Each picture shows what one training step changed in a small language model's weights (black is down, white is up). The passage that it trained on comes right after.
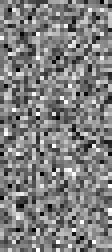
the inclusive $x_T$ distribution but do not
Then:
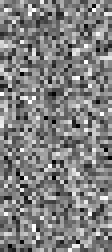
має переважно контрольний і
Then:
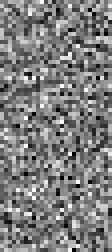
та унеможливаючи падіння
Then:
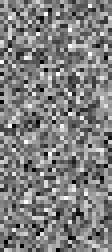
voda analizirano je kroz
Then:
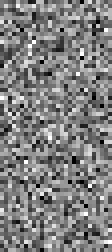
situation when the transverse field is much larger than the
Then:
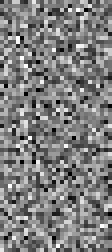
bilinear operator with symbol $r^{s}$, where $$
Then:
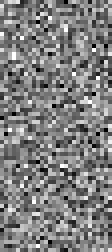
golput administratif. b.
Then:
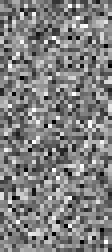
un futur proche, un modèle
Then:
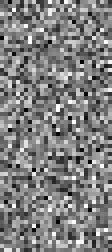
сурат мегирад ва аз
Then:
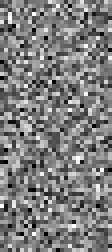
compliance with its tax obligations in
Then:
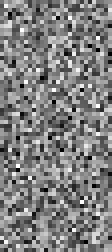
and El-Shaarawi, Zhu \&
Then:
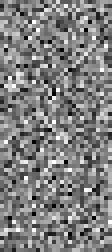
are trained only on 80-unit system but
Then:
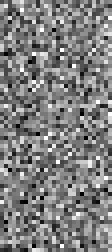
extraction of gravitational wave signatures. This gravity is
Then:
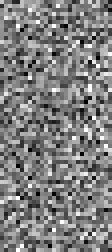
A. Latar Belakang
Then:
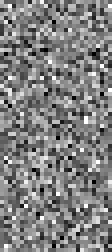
on numerical studies on finite clusters, for which we demonstrate a
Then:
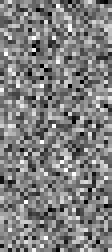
iste'molchi o'rtasidagi
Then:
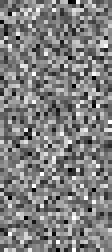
synchrotron emission from an AGN, the
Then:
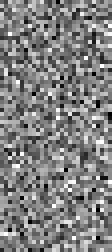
is totally geodesic. The tangent space to
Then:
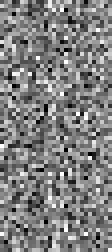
du déclassement, avec
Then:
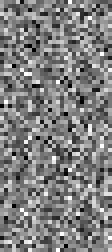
narra que el surgimiento de los
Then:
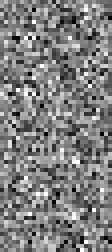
through a potential, and the Poisson equation for the potential,
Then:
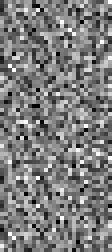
Mavlonov, Sh. Xurramov,
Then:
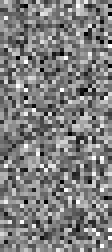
tabiiy fanlar: Nazariy va
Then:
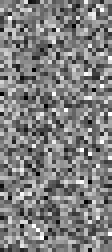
Figure 15 (c), there is no significant difference in
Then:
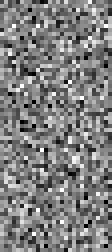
$y$-distributions of the production cross sections and
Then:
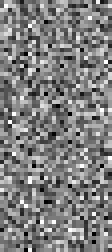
степени *many, few*;
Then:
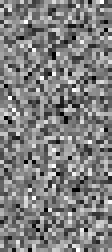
one of the most critical moments in the environmental history
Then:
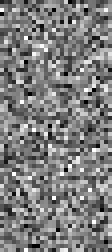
Boatwr. (júcaro
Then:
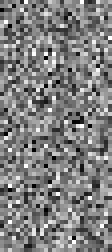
was able to reduce dramatically the number of variables
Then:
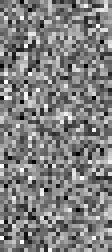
(40 тур) гуллаш
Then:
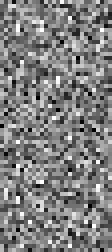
based on the default values in Table
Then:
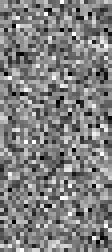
die Anzahl der Mitglieder mit alter
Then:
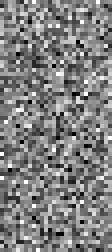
fusión epifisaria), conforme con
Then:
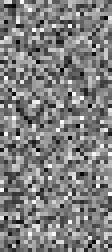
гориво като функция на
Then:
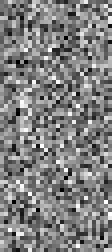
told my father don't listen to
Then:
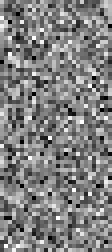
subject have been published in the last decades
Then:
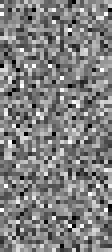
dimension, but the Nash equilibria or
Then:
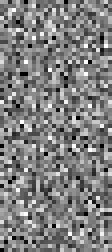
inférieur à celui des hommes
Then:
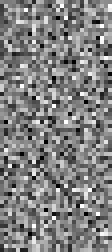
2) конструктивно відокремлений
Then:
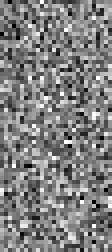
links indicate strong coupling. {\bf
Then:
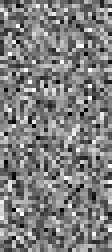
the ontological categories and relationships among them.
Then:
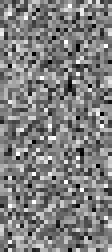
$W$: \begin{equation*} \Delta
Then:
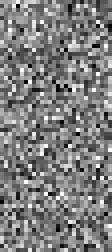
disparate impact in fair learning. \newblock
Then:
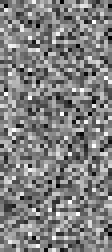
Лавниковой. Рис. 3
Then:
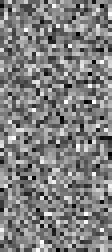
needs from a special pedagogical viewpoint,
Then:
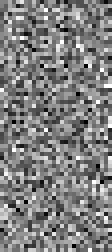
pulni o'z hisob raqamida
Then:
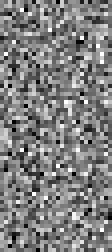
student pointed out why the
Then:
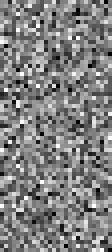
in the free product $G_0*\<
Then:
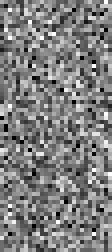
for helpful discussion and references. We also thank
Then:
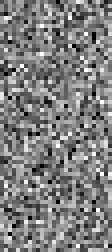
grid sizes. As expected, 3D
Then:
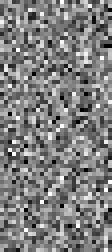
pedagógico institucional, estableciendo
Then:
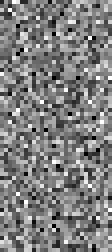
dengan minat, bakat, dan
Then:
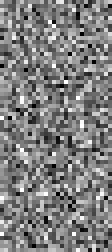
model [first row a)-c)] to those calculated by
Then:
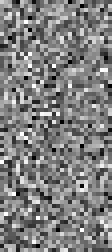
"-" II. MATERIAIS E
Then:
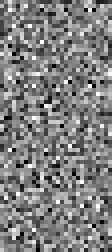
en ocasiones como un anexo.
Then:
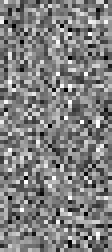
agora entendida como um ser em
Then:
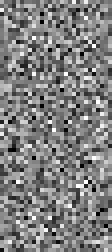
collaborative platform for communication among
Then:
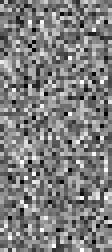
*Financial Distress*
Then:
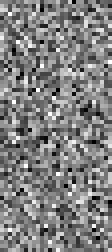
do so to a convex function of continuous variables. We show
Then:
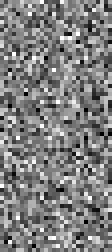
бўлиб, айнан секторлар
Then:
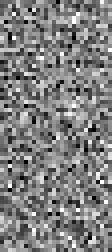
and the range of energy considered is close to the classical
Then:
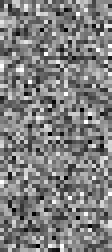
set of twistor lines. \end{thm}
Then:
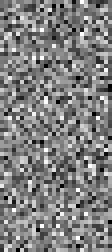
lower bounds on the masses of SUSY particles and Higgs
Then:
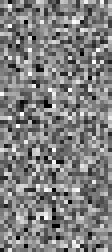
the cardinality of the finite group
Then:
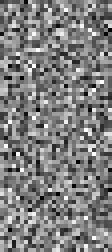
with the optimal basis set using PW - GGA.
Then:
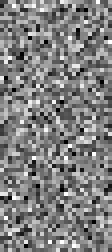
reasoning at the beginning of the previous subsection,
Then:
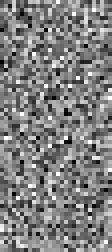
varied from 0 to 60 \AA \ which is also
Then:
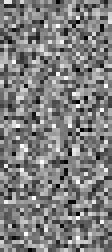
спрямованості – на вірність
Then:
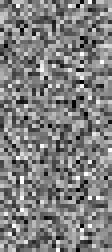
requirements, after which the polynomial approximation may be minimized with
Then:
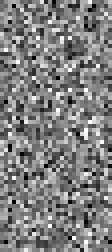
comparable to those of collisions (or the electric
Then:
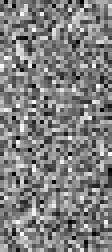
and reunites it to "all sets". A
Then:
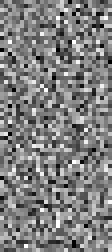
equivalent to the balanced smash product of the
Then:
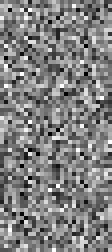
HUMAN FIGURE IN
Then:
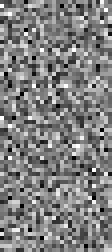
estas reflexiones nos han hecho
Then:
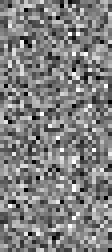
to the Burr III and Weibull models.
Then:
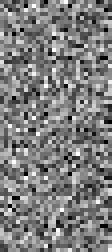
chuqurroq anglash,
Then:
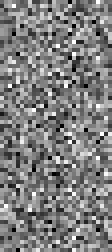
Договор, логично
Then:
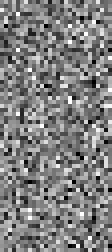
presented in the form of concise, lapidary
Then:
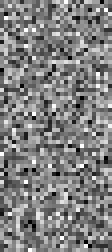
en los centros españoles. No
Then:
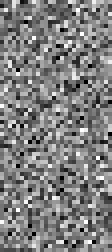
of the dual $(d-p-1)$-form theory
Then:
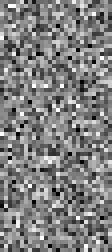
containing a bonded pair is shown in
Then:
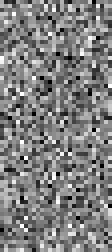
on system \eqref{state_space}, induces the linear
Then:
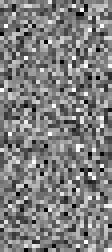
mudança. Diante deste
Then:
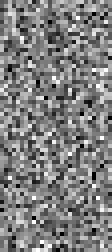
sub-MHz bandwidth using a tunable solid
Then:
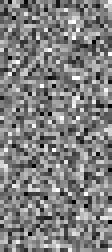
S3 in the Supplementary Material file. All
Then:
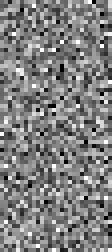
(*Q. pubescens*),
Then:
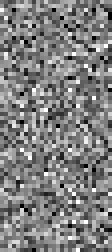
entrelinhas discursivas dos autores que a
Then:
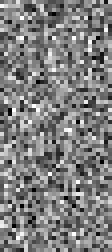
خاک" [Ankh ke age:
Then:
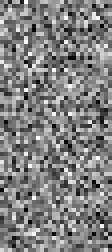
& \equiv \frac{\left\langle
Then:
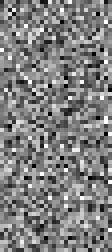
установке метизов (гаек,
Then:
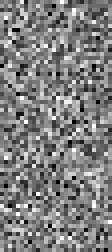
sigma(M,r,L): homotopy
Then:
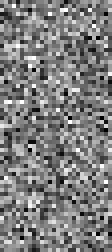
способствует углублению
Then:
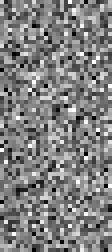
модель із довгостроковими
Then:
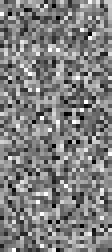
cell $\omega_i$ represented by a density function
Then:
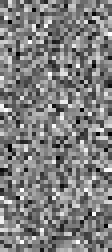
in linear time by the following injective Turing machine:
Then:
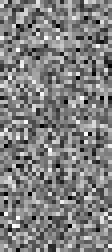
resultado, os alunos estão aptos a
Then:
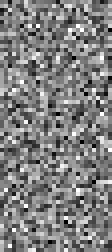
the center of mass of the nucleus. Bare
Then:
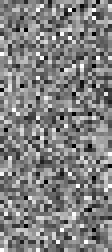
\tag{3.8} $$ since by the
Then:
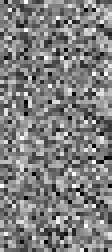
paralelas e unidas no projeto de
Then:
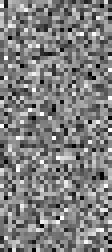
blackbody spectrum). \subsubsection{First Order
